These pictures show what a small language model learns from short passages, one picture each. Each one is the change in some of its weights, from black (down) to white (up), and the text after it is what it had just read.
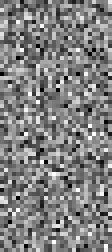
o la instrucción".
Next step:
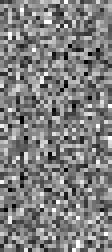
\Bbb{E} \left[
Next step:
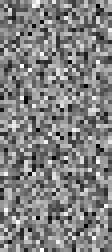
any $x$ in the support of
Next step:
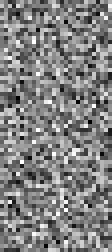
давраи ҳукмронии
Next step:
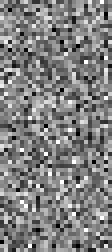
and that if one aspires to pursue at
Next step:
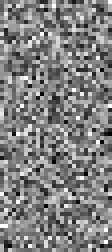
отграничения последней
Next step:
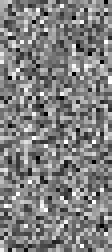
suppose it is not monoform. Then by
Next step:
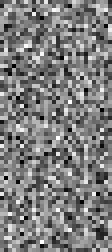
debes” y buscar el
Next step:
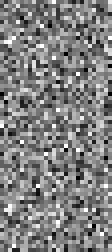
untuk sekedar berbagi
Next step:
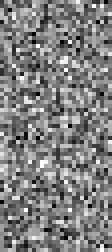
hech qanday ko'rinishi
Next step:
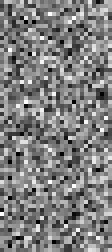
in [KY2]. This discussion is not
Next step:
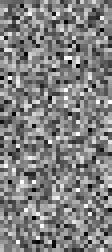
governing traveling waves have a
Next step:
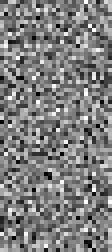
*Иван-3 становление
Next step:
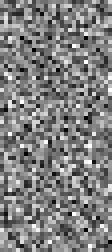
тактикасини танлашда
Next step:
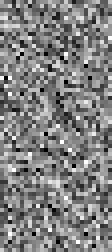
Таълим натижаларига
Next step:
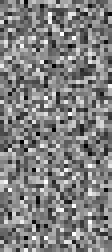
$\mathcal{I}$ will be the same as the
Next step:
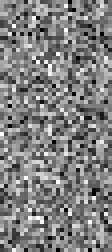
used by Huang (6) will have
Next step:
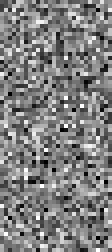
$\omega_R$, and let $M$ be a
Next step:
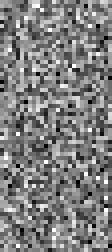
over $\C$ and that $ g \in G$
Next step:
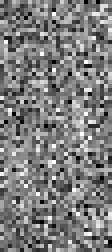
si se pretende que la misma ha
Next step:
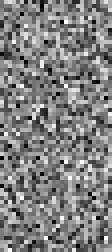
surface $Q\subset E^\ast$, so
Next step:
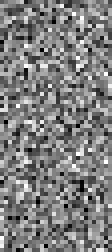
derechos y la reputación de
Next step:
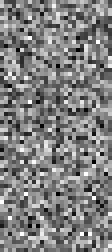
условиях склона
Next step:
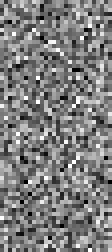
an internal threat to the continuity of
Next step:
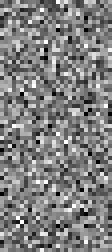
map is denoted by $\overline{C}$.
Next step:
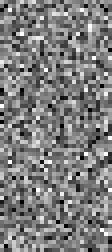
and $K_n$ is nondecreasing
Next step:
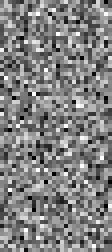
$w+1\in W_r$, then is
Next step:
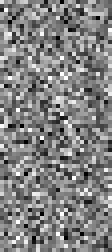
The associated quadratic cone
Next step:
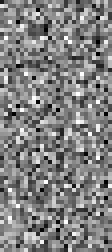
pekerjaan serta jabatan
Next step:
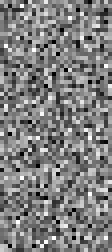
ring on $x(p)$ where $p$
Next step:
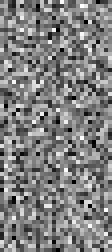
Desenvolvimento do sistema
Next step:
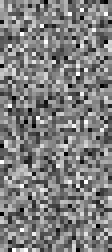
under restriction to $H_n(q)$,
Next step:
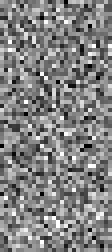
of \({\cal A}\longrightarrow {\cal
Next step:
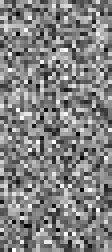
одлуку да се
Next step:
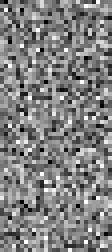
{\mathcal {O}}_T(D) \rightarrow
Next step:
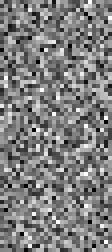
íntegra obtemos: 19
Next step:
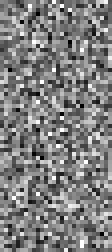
energetikani yanada
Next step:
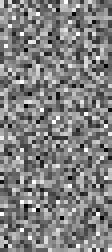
insanlığın evriminin
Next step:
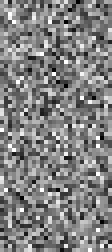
the eigenfunctions of $A$ form an
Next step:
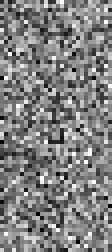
for feasible BMI solution recovery
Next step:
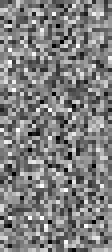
Pedro, Magalhães
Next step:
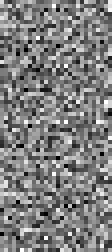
выявить частотность
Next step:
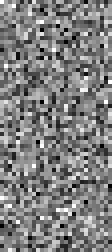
is also convenient to assume that the
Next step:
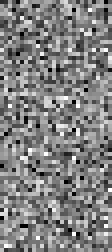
are finite solvable groups to which the relation
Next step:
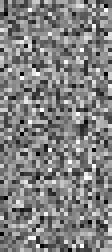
etgan. Kuzatuvda barcha
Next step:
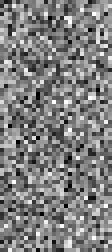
Esta exposición no se plantea
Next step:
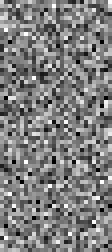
в характеристике
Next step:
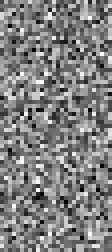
the fundamental group of $\Sg$
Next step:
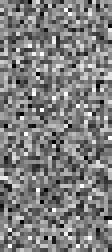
se realizó en tres fases
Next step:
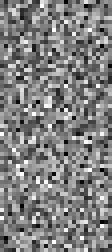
\mathcal{F}' \mid
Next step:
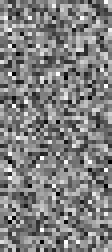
йилдан ортиқ
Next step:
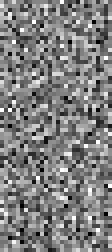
b| \oplus |c \otimes d|)
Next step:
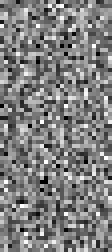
yo‘li merosi” turkum
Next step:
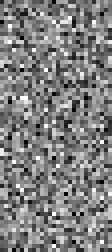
and has maximum degree
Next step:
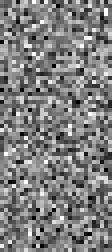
Imagem*. Jundiaí,
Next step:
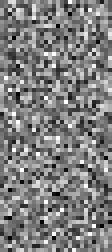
(фактор В) Битта
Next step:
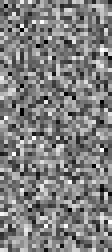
Bouscaren, ed. \it
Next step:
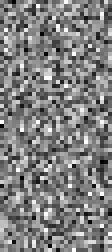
\right) $ is written, with
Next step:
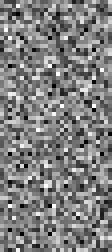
тезкорлик сифати
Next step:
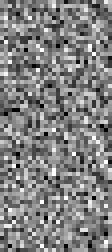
Режим доступа:
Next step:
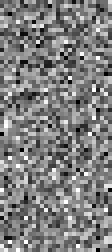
berishda ham muhim
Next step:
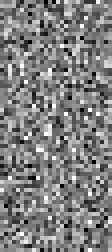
\quad \delta_0:=\frac{\iota
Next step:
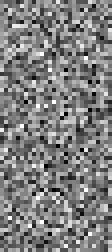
the restriction to $G_F$ of the
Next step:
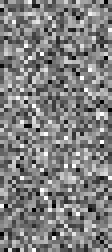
for $\kappa(h)$. Relations
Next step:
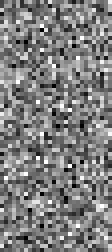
educação ambiental por
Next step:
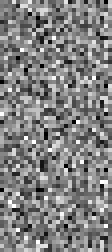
associated with $A$}. An abelian
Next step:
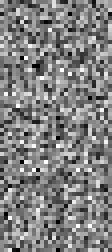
Kolmogorov extension theorem
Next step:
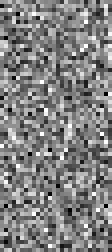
universitas lain. Azmi dan
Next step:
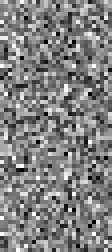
rând. Având la
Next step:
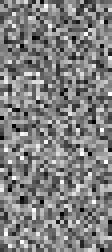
recall the extensions to the
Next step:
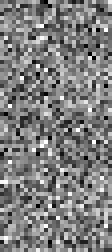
coefficients of the complete reduction of
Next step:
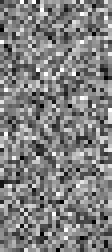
tegishli ashyolar va
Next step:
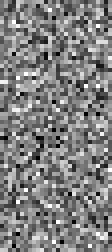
ten genoegen van de
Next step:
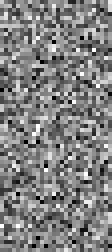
запуске программы
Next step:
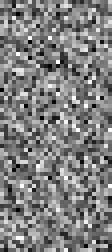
юртимизга ислом
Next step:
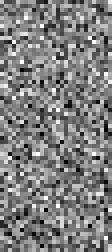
ramas pero con ética y con la
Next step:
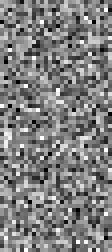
principle for semimartingales,
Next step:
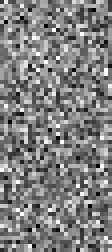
(in the case $i=t-1$, we
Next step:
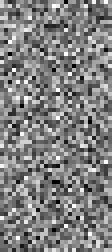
і доньку. Це
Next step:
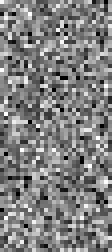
compact complex manifold $X.$ A
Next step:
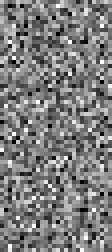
aquatic molluscs
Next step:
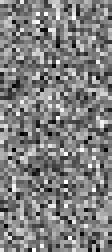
positive integer $k_0$ such that
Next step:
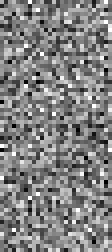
for that reason for any curve
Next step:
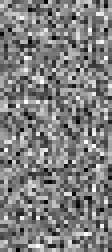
načrtih pa je bila
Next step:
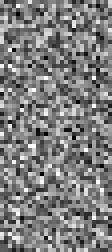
асосий эътибор
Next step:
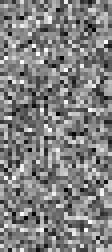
|\lambda_j \xi_j|
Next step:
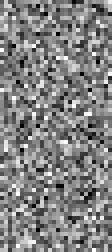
Quva astionimiga oid bir
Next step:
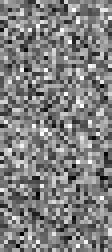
$\ga\times{0}$. Then, since
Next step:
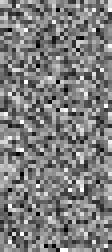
ряд позитивних змін
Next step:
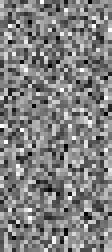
DNA de células
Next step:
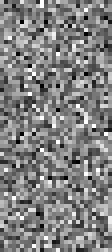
... wurden angesichts unseres
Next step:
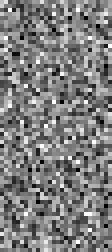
$x \cup y$ is guaranteed
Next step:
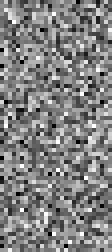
have other eigenvalues of the initial
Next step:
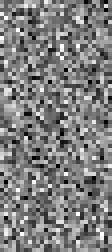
The $V_d$-median, on the other
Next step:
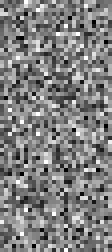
\CC$, then it is maximally
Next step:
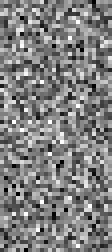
desenvolvimento cerebral e
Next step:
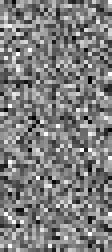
кучайди. Натижада
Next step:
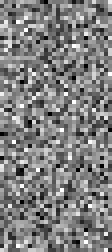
positives*. Gambar 5.
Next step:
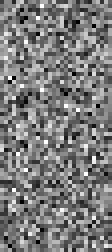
CdTe КН заррачалари
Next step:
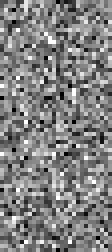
density of the Cauchy problem
